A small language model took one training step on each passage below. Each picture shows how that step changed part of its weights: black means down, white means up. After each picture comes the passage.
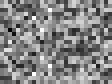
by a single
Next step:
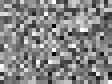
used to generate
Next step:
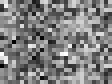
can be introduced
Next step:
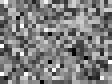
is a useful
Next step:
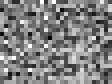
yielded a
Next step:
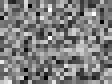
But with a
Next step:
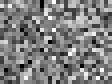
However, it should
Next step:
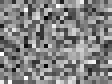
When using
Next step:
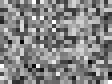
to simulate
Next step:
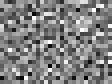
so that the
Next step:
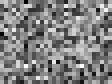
accretion disc
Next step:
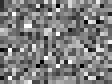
right for
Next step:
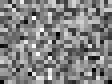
parameter values.
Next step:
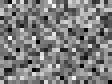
matrix model and that
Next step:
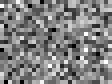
Figure S5A
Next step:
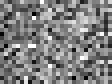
that both,
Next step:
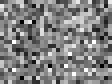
panel of Figure
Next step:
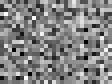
signal in the
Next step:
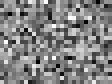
calculate the
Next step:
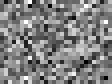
(See also
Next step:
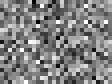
\ee is a
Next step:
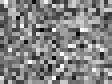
is produced by
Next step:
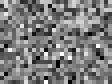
will know this
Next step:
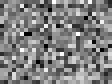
adapts and
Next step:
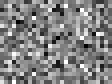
peak of width
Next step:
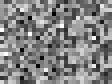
The high angular
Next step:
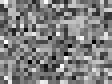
is weighted
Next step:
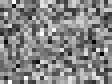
noise using an
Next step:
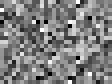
should convert
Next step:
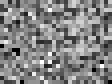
and $\bm
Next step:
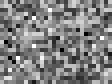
by a single parameter
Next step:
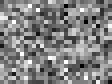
cell size
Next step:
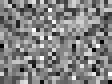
it to any one
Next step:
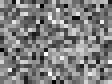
the manipulation
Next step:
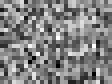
power. This is
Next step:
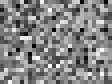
of 4M
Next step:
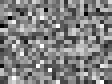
a narrow size
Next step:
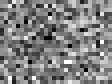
method further
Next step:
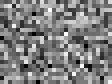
between relying
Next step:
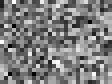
current study relied
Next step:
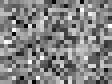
single pixel
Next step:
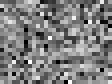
Let $G
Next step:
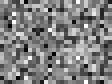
field theories
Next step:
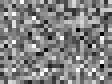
smaller than
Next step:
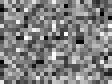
across all
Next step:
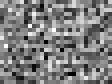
Dynamics of
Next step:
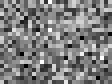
correlation matrix
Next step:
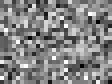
causes a
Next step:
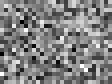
density is a
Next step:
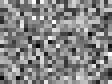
to optimize the
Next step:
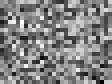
a bound system
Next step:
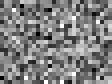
reducing the
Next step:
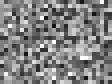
be used to
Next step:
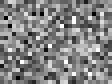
one aspect of
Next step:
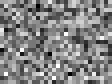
reduction to
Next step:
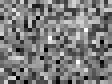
context of the
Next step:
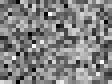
mainly comes
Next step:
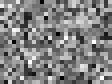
We next
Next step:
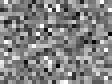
stars was completed
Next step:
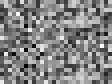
at an approximate
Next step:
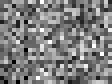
an important role
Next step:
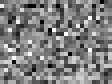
very slowly
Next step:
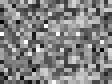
the possibility
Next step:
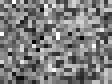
dynamics of
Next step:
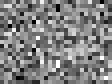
numbers of all
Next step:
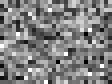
and the results are
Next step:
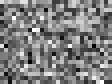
author =
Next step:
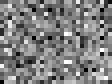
The full set
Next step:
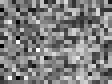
on the top of
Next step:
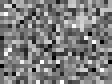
maximal compact
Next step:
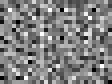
and the red of
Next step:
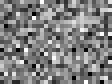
that the choice
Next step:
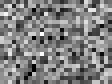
random set
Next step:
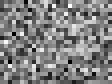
absorption and
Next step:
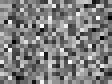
fit analysis of
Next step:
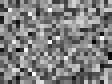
and the time
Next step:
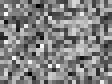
excess spectral
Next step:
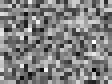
boundary terms as
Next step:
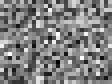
experimental conditions used
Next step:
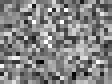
if bond
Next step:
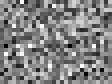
model, with
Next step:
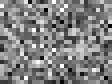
to occupation
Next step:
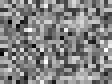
transport an
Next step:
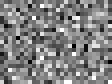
$\kappa$ on
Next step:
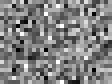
application of this
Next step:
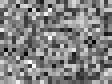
B$ effects are
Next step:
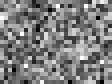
such effects have been
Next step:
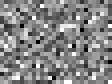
$\lambda$ and
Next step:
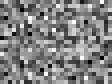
noting. The
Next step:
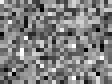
form will be
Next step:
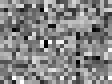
gives a condition
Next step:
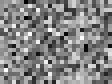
cluster cell
